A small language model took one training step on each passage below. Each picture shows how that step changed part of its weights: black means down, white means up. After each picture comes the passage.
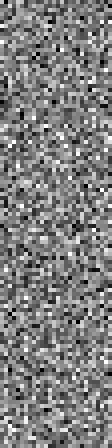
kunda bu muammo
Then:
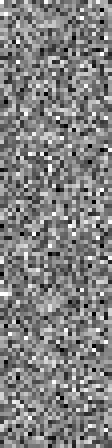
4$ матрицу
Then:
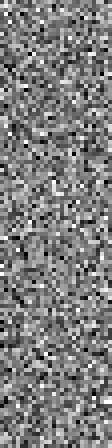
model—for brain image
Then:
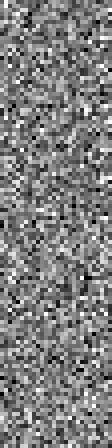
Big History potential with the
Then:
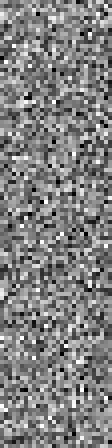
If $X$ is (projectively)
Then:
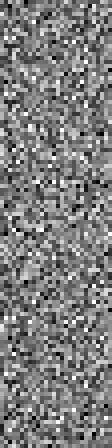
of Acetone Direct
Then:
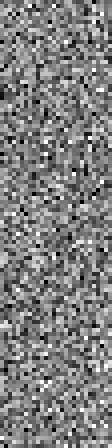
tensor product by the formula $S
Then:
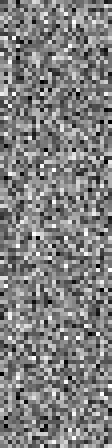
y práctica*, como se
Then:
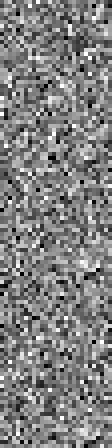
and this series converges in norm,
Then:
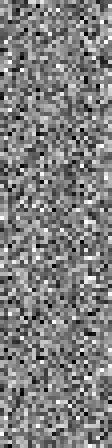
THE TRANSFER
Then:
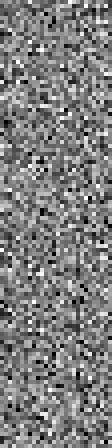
endothelial growth factor
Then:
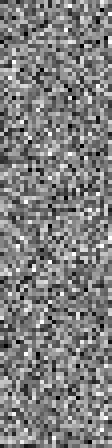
cannot adjudicate disputes
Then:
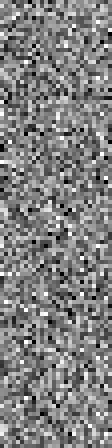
set requests opportunity to
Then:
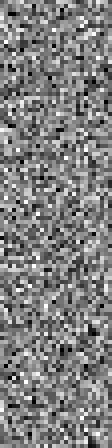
lemma is true if
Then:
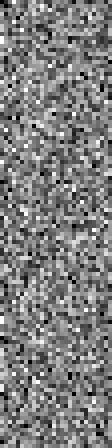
Margarita Gómez
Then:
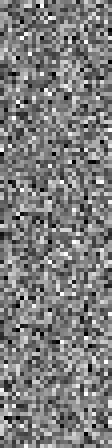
share important common risk
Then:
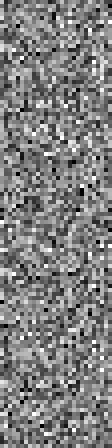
uma “separação dos
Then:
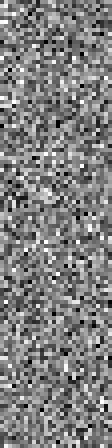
need for a more holistic approach that
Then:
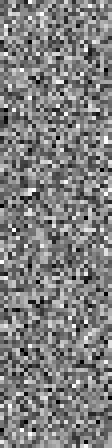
informações se
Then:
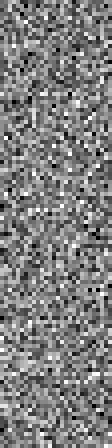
compañías, como
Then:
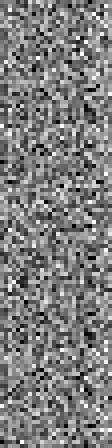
M. LE GLAY,
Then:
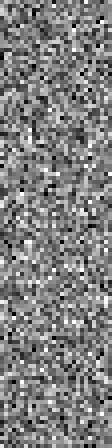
Hospital in Dakshina
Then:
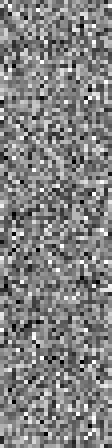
las fotografías
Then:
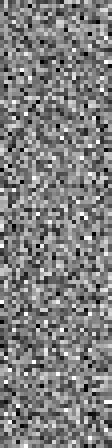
analysis. Dolzarbligi:
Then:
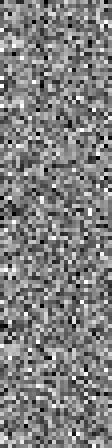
by a strong retraction, the
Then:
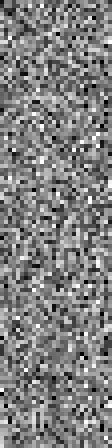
marco grotesco en el
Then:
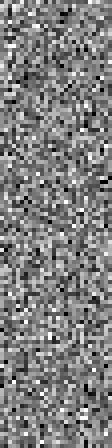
Applying $\mathcal{E}$, see
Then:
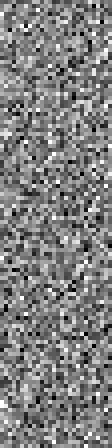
metacenter (m), - V =
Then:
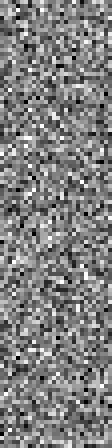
\cite{Rieffel99}, which
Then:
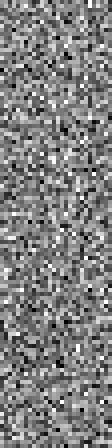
rate (if applicable). 2.
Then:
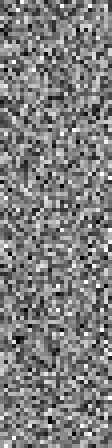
very definition, several
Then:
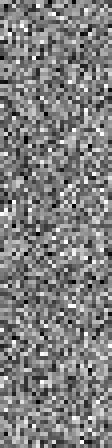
number of groups $G \geq 1$,
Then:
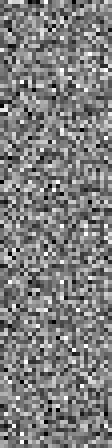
the fragmented Himalayan
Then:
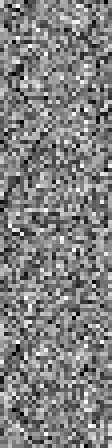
xil yondashuvlarga ega
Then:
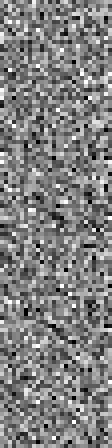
respectivas implicancias para la
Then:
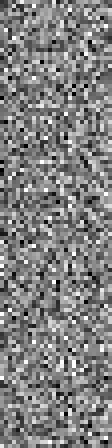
de Hugo Bustamante es
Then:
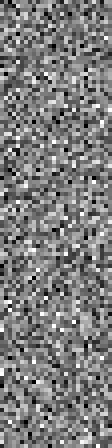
и магния. В
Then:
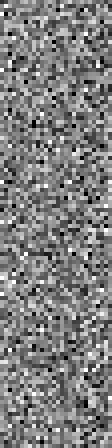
method. TABLE I.
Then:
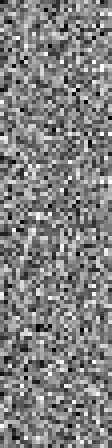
configurariam uma
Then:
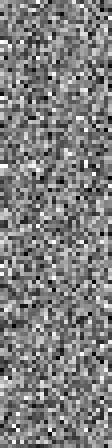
a drastic reform all over the
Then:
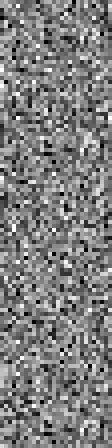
money they have earned from
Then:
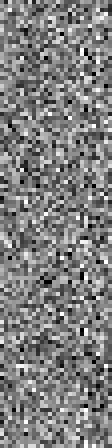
and $p \in \mathbb{N}$,
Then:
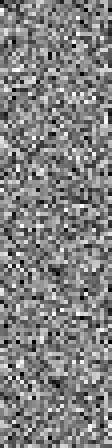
in sandy beaches of the
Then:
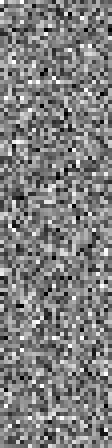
several for which we already
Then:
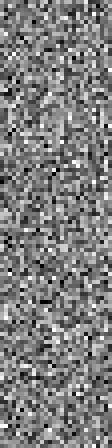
fekal-oral yo'l
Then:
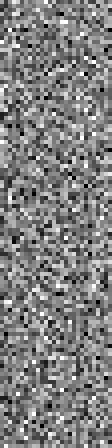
glass petri dish or a
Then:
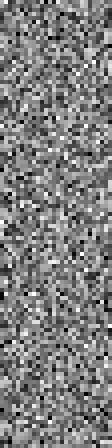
that more studying tends to be
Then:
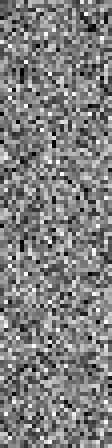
its members are individually
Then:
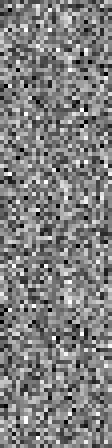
navbatda, virtual
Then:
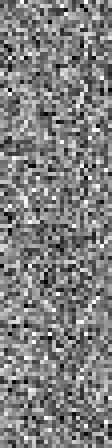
\Im [ ( \lambda_j -
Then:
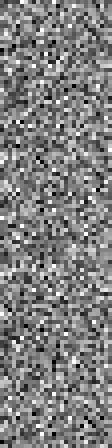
Reflectance measurement can effectively
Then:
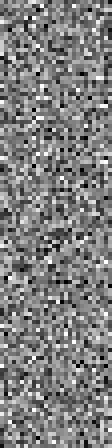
The bar plot on the left
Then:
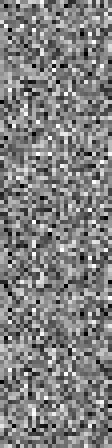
and the state budget of the
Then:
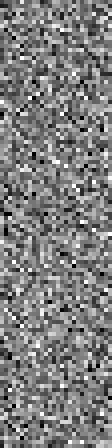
literatura Gernika
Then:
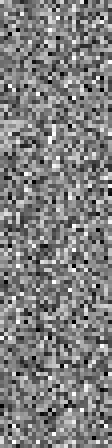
was the main component, although other
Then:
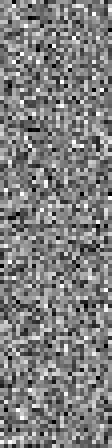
be removed to ensure that
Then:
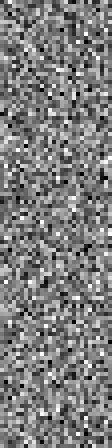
m/M}, \end{equation}
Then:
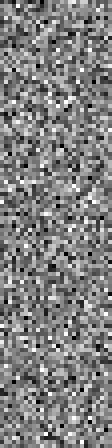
the sets $f(x)$ and
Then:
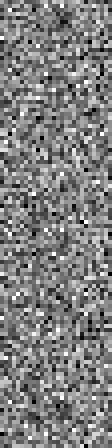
românești. Comunismul
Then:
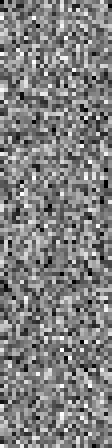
dan media pembelajaran
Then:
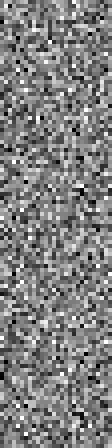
non-medicinal intervention because
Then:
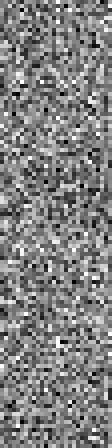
aniqlash maqsadida
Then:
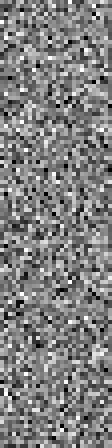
the $P(x_1)$ matrix
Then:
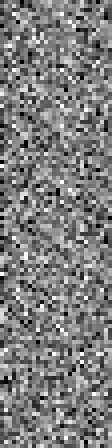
on $\Relativi^N$.
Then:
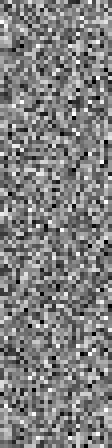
spread of word of mouth
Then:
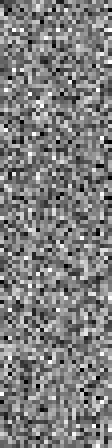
the target enzyme the
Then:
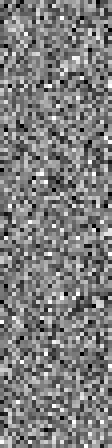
impactful in today's
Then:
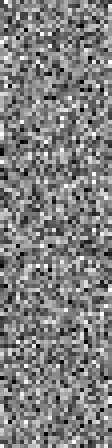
potrà essere
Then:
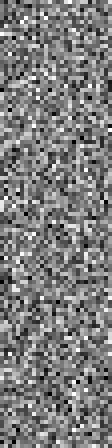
Institute, Tohoku
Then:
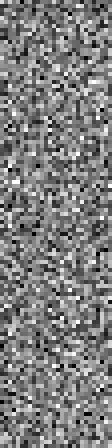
intention through e-commerce
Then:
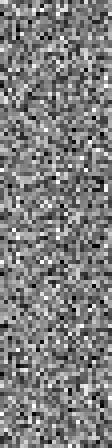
الدرجة ثم
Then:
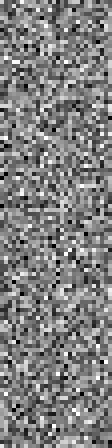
los estudiantes una forma
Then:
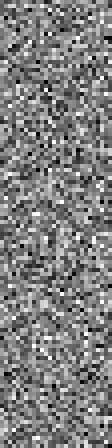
já tinha sido
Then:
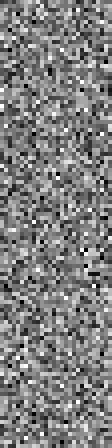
beruvchi sinish va
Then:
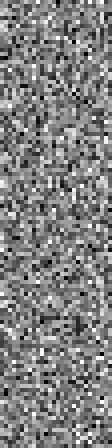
user has no control over it, or it
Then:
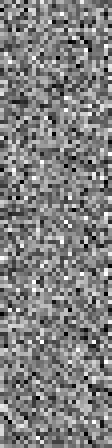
deben realizar actividades
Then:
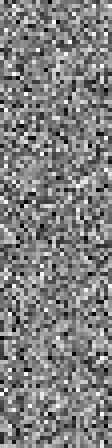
that this theorem say that a linear system
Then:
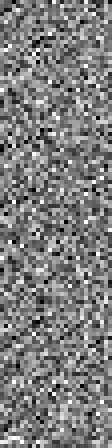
accessibility concerns; support
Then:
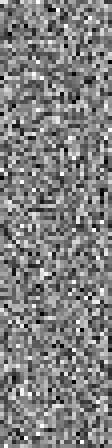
in an easier way.
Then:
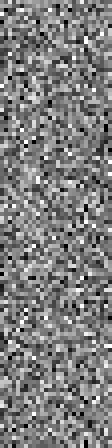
NERI, Marcelo
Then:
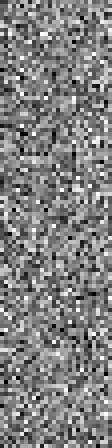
yaitu 17 siswa
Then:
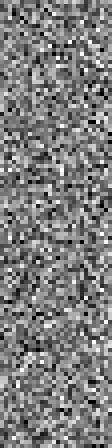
ESOP adoption Analysis
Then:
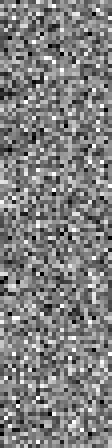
in single-machine setting since
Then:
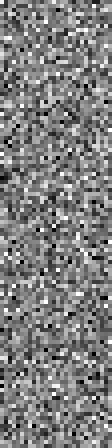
maturation cause serious
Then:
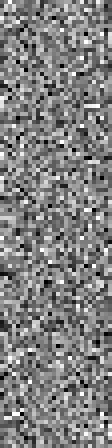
\noindent{\bf Étape
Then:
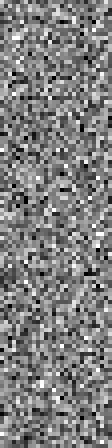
envelope viscosity solution.
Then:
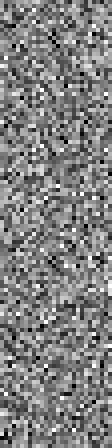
lens of logotherapy
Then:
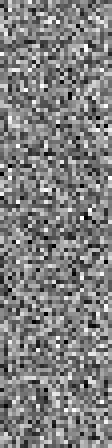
ozroq botiq,
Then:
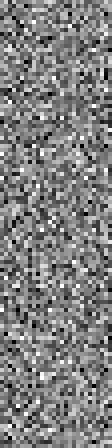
the testbed in researcher training and in
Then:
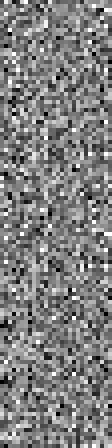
proof is an analogue of the proof of
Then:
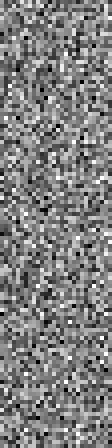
or the Asset Inventory
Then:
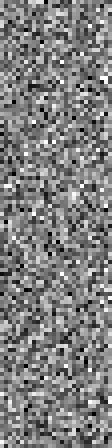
sample, we computed MLE
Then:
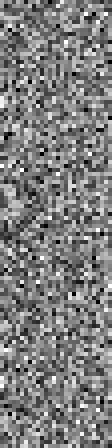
Facts Release date:
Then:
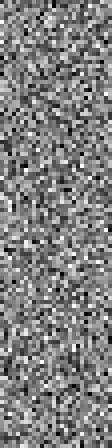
$j_\mu$ hyperplanes
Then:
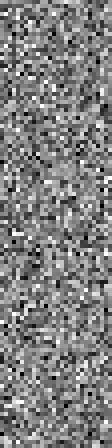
our wards who are usually
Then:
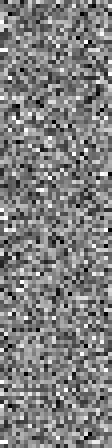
for the neat resin, for the
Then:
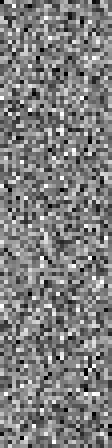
\end{algorithm} Algorithm
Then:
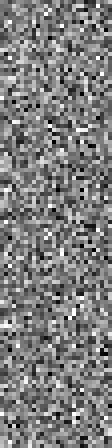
into an ontology-aligned
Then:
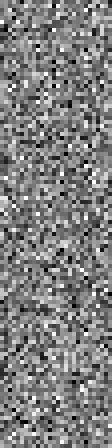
nazariy ma'lumotlar
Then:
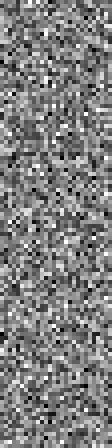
tempo e che quindi non
